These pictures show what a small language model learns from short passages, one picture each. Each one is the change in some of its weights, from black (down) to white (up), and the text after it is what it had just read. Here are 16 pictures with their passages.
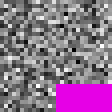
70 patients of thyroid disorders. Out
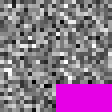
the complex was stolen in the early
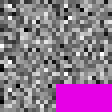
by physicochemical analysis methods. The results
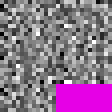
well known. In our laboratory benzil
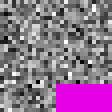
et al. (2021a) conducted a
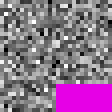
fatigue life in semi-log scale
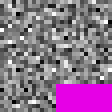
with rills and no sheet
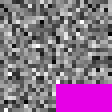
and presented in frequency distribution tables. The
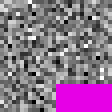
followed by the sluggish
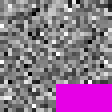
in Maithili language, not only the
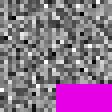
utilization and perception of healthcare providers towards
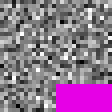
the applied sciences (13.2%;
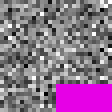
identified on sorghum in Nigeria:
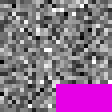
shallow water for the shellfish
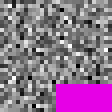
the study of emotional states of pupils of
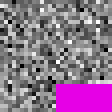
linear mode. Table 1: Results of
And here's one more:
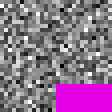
planning to deposit? C.
